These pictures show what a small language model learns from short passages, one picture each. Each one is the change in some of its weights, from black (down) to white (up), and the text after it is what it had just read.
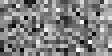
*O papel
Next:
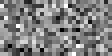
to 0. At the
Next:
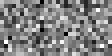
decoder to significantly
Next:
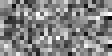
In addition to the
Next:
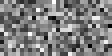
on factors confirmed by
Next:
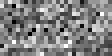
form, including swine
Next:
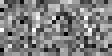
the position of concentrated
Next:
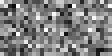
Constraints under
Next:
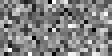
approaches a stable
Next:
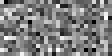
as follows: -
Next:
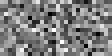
in the mathematics
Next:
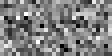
This study aimed to
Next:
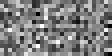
be implemented in additive
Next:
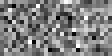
the wounded men
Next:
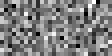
provide stand alone
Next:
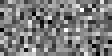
predictor of emotional
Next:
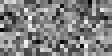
the market. The results
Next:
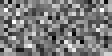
valid, appropriate and
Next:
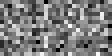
be used for port with
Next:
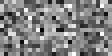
the practice. This study
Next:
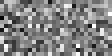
a particular people."
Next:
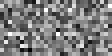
market. 6. THE
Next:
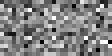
is a one of major
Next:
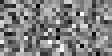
run **one or more
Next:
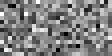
5%, and a reported
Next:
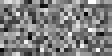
coherence. The
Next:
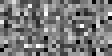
academic performance within the primary
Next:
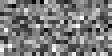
idea that evidence generated
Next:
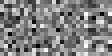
at the end of the
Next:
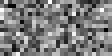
design process. I would
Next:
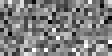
development index of the
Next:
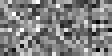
more self-heating
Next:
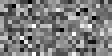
expansion. An
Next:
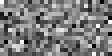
larger firms and
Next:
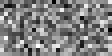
One definition is:
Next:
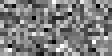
exposed to different external
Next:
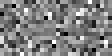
TB as the main
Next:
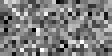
female. The following related
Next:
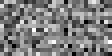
of water source from the
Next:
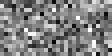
is elaborated in
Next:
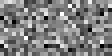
crop production including
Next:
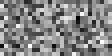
to implement the monitoring
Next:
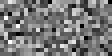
application behavior, indicating
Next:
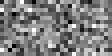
streets of
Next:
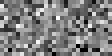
to customers that will
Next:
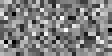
to blogs
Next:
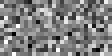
to reach a value
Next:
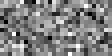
Gender and Social
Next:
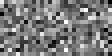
response is activated for
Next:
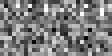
engaging with challenges,
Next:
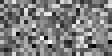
of expert group
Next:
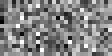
the Threshold of
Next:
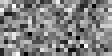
closeness. The
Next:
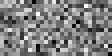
Help students develop
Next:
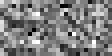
We first define three
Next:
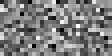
on developing and using their
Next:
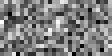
food supply chain.
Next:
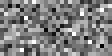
threat intelligence
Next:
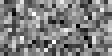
Provide information on
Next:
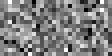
voltages for the
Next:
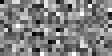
men. In politics
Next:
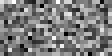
product updates,
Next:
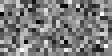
profit and firm;
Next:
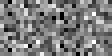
which indicates that the proposed
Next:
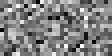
the linear plot.
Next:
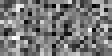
and amplitude
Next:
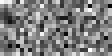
Slides of each
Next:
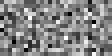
the two processes:
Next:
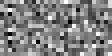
color laser
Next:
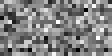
away. After
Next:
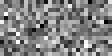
constituted the
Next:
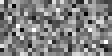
highest peaks in
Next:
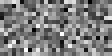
primate tool-related
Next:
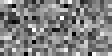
end of the day,
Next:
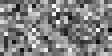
anything that is
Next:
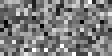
actions, exchange of
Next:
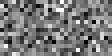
and innovation program, project
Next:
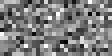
good. The article
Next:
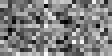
Agreement was also
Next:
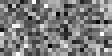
nearly FIG.
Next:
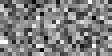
can be challenging due
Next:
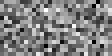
a common acute
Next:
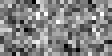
In: *Journal
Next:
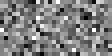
by Jayti
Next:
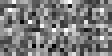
courses on sustainable development
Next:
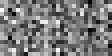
success also depends on
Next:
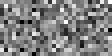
Composite Structure is
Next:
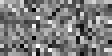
EXPLOR platform
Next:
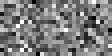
increase in bond strength
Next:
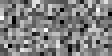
[10]. In recent
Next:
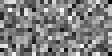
two instruments that,
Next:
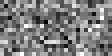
be held in
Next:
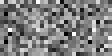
Regionalism and
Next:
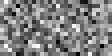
to Dimensions.
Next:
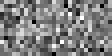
at high risk of developing
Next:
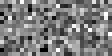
as temperature, pressure and
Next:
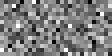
includes: a newly
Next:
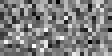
rising, it remains
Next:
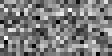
drivers involved in this
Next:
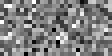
levels, thereby
